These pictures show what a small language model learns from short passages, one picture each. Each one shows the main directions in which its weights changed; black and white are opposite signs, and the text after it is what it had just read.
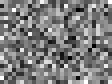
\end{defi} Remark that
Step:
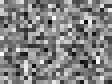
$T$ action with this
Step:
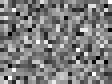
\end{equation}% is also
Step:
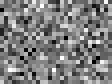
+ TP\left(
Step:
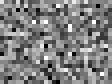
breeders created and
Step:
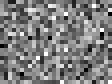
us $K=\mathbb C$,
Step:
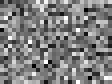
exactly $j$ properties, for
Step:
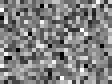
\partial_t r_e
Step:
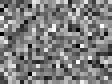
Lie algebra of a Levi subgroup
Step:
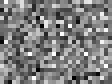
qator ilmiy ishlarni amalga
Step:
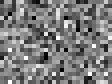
bo'lib, ularning
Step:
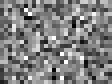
Mahsulot nomi
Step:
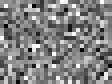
continuum $Z$ is said
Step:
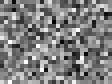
Figura 8. A)
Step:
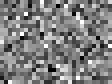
a revolution in the classic
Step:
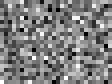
the prolapsed valve
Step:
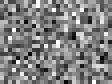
Uzbekistan A.A.
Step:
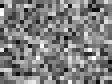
Professor Rae Kwon
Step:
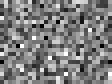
tarbiyalash haqidagi
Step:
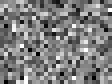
semiperimeter of the
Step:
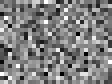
for smooth random variables and then taking
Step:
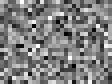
ЦДЕ $p$ Х
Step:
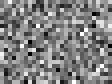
columns of a rectangular
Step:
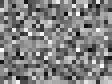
monomial \begin{equation}
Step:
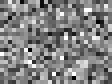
profesor en el Departamento
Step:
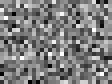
& \cdots & n &
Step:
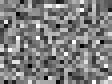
or not there is an exact solution
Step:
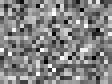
madaniyatida turli
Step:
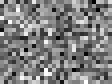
Ш.О. Лечение
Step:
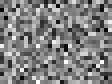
\leq \varepsilon ^{\prime
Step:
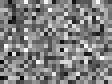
на що людина
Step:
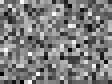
і спорт УДК
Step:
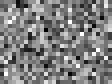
даними міністерства
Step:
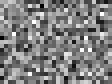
however impractical for two
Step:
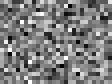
LA PROTECTION
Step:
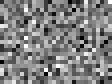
estimator achieves the optimal rate of
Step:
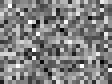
Zeitpunkt von
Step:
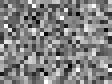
\\ \textbf{Proof of
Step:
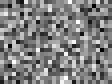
secara ideologis ia
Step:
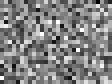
related by \begin{equation}
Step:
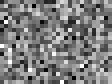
on both sides and using identity
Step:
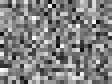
la direzione lavori e
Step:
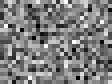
as follows: we start in
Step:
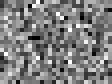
constants depending only on $n.$
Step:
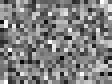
gradients). Once these
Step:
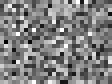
the monotonicity of
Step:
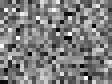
an additional stiffness
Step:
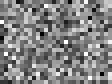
kejahatan dapat
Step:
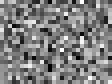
veniturile proprii
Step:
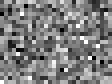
Shu sababli,
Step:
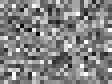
affirmative. In particular,
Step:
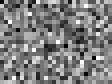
can write $$U_n =
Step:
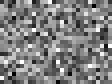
усуллар, техник
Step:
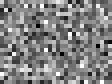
out of an approach to inference
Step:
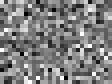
twists. We note that
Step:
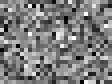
of indexed variables. For a
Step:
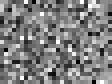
regular point of the Severi
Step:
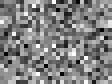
the value of $\theta$
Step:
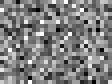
c(x)$ for all
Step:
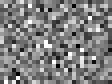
equator map is minimizing
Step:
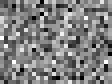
The change of variables $\v x
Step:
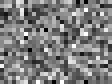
borishga jiddiy
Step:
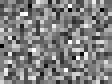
a well known deformation Lemma
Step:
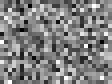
tasviriy san'at bilan
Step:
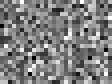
kalitelerinin iş
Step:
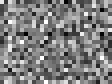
– це підсистема
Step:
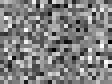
le Roi agit pour
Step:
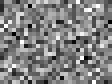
that induced an isomorphism of the set
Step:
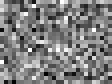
0$ and $\gamma >
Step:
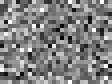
году посадка
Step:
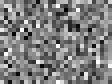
eventually gives in these specific cases
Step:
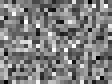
more theorem in Analysis concerning
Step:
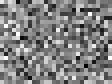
(к $Tx)$ для
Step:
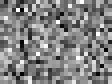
جاء في قرار
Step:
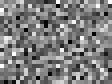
of the linear group is called the
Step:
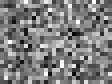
над уровнем
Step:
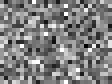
afslutning 80 %
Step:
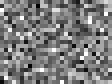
gi Prezident
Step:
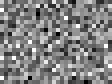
\cdots \rightarrow -17$.
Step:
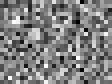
para a obtenção de
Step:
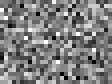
\\ m \equiv 0(\mod
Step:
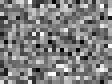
$U^*$ be the cone
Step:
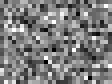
déclarant : Nos
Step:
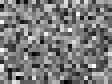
keluar. Upaya
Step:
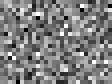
nueva reconfiguración de
